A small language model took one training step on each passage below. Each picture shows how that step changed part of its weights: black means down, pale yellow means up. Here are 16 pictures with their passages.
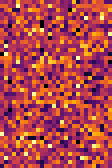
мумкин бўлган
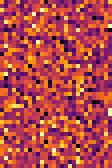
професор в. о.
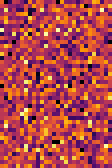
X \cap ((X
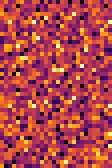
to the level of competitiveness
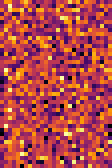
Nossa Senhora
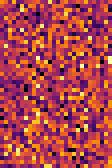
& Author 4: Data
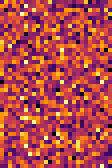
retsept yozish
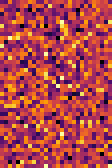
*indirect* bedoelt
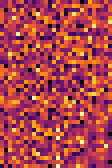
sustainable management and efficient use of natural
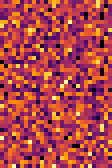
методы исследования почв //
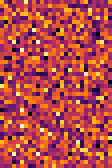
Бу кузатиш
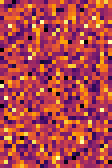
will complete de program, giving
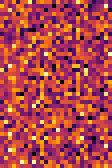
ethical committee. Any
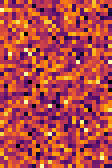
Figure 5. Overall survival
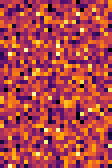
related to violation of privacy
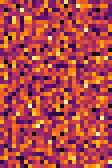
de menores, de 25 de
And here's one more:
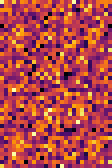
is an urgent need to
